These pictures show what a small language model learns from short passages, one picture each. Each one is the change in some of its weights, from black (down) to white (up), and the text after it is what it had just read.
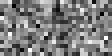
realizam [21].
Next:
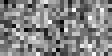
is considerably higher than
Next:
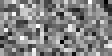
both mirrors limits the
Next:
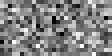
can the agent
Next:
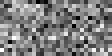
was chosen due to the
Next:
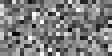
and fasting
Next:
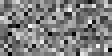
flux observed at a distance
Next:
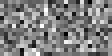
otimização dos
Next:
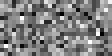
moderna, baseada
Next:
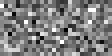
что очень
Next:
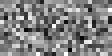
is the 0-1
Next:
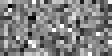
to clinical datasets that
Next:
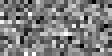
it does not mean that
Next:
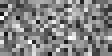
sent to the
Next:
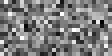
and faculty
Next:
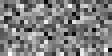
function is equal to a
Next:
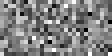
value of $\sigma$
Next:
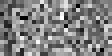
modalidad de
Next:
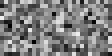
we argue for the
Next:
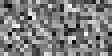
à la dette
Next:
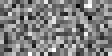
vazifasi – pedagogik
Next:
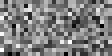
In order to sum over
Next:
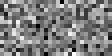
Volume 4.
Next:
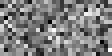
numbers of the first and
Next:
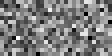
community (Schuff
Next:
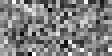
ellipse is
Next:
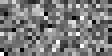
while maintaining the structural
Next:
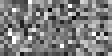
convertirá en un
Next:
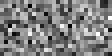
tayangan holda
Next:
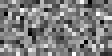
е проведена
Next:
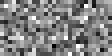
the wavefunction,
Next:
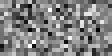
shown with the same
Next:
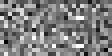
tashkil etish, boshqarish
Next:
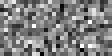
note that both of these
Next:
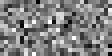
a similar fraction of that
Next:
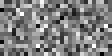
collection / generation and
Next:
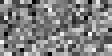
mata, karena
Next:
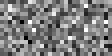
dadam unga
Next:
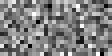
helicopter has
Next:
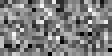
therefore it has an impact
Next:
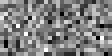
expected to dominate over
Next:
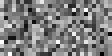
Defence Services
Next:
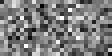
and are intrinsically
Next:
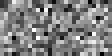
complicated by
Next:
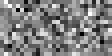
large detunings as
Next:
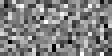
study the relationship between
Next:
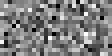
Xpro EC
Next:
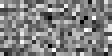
breeding site
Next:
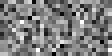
basis of redistribution
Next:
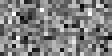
possible to derive an
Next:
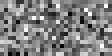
conserve particle
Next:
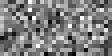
participated in this
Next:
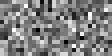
by Albert
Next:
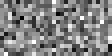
case the system will
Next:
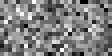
infection and is a
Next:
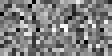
(drept de
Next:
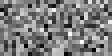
various temperatures for 30
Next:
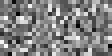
the normalization term.
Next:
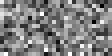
aim of this study is
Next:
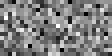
risk. Rudat
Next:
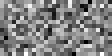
que lo logren mis
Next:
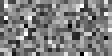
messaging shorthand
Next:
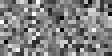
чтение их не
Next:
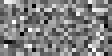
unsaturated or
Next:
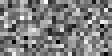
perception data may
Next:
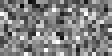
titulação de
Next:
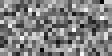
новая и
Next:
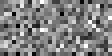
ijtimoiy moslashuviga
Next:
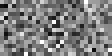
transparent and
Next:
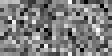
speed is really
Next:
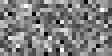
social media and/or
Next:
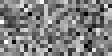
e Prevenzione
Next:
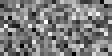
with its own purpose,
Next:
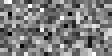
para que o ensino
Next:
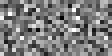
empty region,
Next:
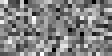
these parallel advances.
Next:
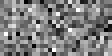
and is determined by the
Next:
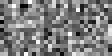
da circunstância
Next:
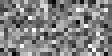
as chords or
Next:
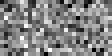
políticas de
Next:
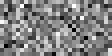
Historical Reference
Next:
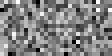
earlier for the cross
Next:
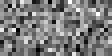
by which we conclude
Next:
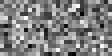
has the largest values
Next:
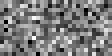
deras organisationer
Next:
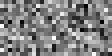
is the same thing
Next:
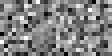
evaluation of quark and
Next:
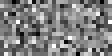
of the needed capital
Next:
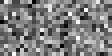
plataforma del
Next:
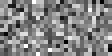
factors can influence the
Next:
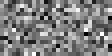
the coefficient that measures the
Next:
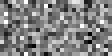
na horní
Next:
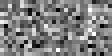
become a homogeneous electron
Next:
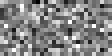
learning simulations, color
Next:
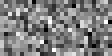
of a CFT.
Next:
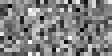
cases obtained from the
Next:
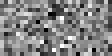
of the graph into a
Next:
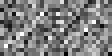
It caused by many authors
